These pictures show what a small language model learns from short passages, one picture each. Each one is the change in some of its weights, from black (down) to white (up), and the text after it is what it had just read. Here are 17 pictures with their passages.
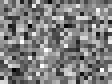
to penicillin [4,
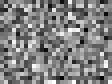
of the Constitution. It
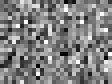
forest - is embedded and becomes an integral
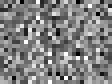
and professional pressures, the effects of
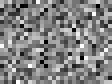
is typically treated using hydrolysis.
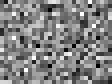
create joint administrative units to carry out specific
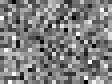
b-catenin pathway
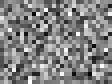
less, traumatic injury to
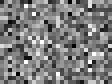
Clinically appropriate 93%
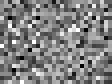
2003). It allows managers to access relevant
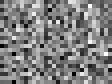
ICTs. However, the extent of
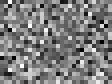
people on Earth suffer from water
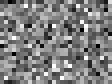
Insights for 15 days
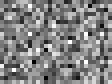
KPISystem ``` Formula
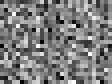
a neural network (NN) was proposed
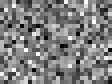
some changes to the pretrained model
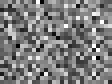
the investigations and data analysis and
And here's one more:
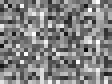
Methodology, Validation,
